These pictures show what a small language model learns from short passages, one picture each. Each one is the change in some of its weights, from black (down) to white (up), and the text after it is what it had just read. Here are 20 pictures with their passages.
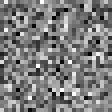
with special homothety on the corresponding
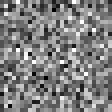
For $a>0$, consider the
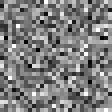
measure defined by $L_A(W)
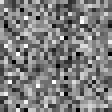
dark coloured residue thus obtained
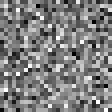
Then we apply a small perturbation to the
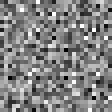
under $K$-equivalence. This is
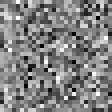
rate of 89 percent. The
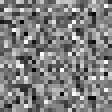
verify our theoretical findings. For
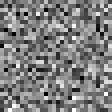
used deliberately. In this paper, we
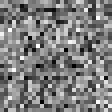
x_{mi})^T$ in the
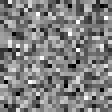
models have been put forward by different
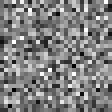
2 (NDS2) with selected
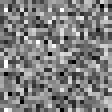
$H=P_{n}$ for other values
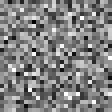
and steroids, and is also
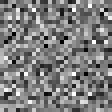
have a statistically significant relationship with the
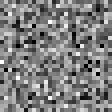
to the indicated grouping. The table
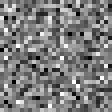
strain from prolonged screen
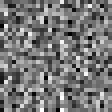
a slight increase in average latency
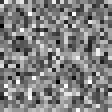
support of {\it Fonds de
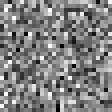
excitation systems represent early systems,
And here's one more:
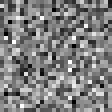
This shows that $\sigma$ is not a
